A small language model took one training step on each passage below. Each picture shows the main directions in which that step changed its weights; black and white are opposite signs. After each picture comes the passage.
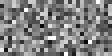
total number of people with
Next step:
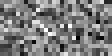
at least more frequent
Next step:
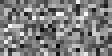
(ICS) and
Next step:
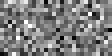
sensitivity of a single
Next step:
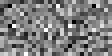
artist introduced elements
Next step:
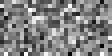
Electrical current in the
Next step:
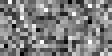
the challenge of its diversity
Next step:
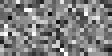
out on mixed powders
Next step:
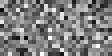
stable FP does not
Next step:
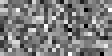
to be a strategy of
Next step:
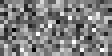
the focal spot
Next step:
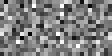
systems via red giant
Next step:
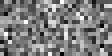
only the kernel). Note
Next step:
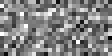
and $\left|
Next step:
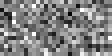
in Providing
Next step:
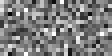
Union has significant commercial and
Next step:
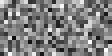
point increases the probability to
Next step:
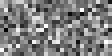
coincide an the effective
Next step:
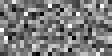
a greenhouse with
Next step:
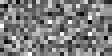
questionnaire and
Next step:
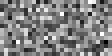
because D only can be
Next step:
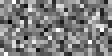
restored once the event
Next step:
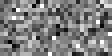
members. This stage should
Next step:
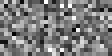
introduce our framework for
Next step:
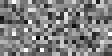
Distributed Computing
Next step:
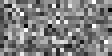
soil moisture and
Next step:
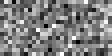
current explanation is that
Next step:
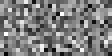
access is proportional to the
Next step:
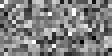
table columns on
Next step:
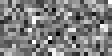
to the growing literature on
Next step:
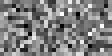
the future works. Figure
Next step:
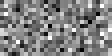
found that considering or without
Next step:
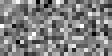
She10}, who
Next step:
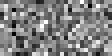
two coherent phonons.
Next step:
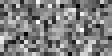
simple terms, we use
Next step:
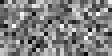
potential impact on the
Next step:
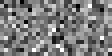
a broad field cannot be
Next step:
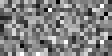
unable to fulfill its
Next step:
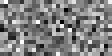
identify charged particles over a
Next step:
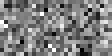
average variation of the
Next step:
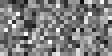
analysis of graphs of
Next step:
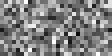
case of initial-state
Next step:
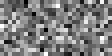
effects of novel drugs
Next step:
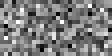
sum over all field
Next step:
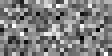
we obtain the summations
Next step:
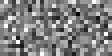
which is then applied to
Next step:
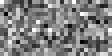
Indeed, if we assume
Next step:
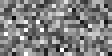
number of peers.
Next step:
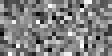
most populous country
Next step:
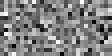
freely orally when
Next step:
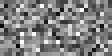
R. Astr.
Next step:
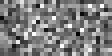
respects, we point
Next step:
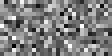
compute limitation related to
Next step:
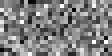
to change and adapt
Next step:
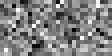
the other hand, the
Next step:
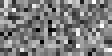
general audience. Each
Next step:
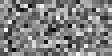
May Jun Jul
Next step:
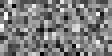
$N \geq
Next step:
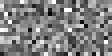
component deploys a
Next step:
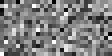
to 256 for each
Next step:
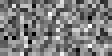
UP polariton
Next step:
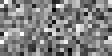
lesion area, localization
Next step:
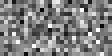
There has not been much
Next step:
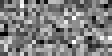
the environment we can describe
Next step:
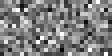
does not address the
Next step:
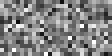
or more parties to
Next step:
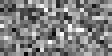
caution that some of
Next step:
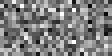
The percentages depicted
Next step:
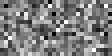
Psychotropic drug
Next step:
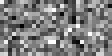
[27]. Similarly,
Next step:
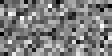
just vacated
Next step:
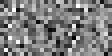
entropy can also be written
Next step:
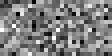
is radiatively inefficient
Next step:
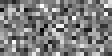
religious freedom to the
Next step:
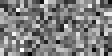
Journal of Engineering and
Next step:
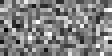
was collected from their
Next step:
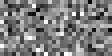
is characterized by low
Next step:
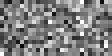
fits of eq.
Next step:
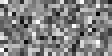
inner disk radius,
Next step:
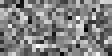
with the ontology
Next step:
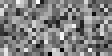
epoch to save the
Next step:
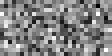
total, the circuit contains
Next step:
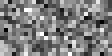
the timing of treatment
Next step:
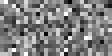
hyperparameters.** In
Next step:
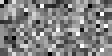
4 The NMEA
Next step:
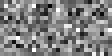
educ pract ed*
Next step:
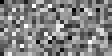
traced back to
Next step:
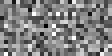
value is a fundamental objective
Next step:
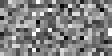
I'\rangle$. The
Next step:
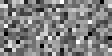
growing current quark masses
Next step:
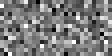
characterized by selective
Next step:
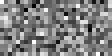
M87 which we taken
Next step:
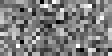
Lenard {\it
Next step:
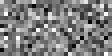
gloom that a
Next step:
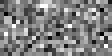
objects that target the three
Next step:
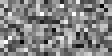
provided in supplementary materials
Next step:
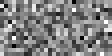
free education. It also
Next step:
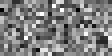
LSTM long
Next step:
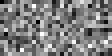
However, there were some
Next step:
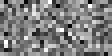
and possible Ammonia
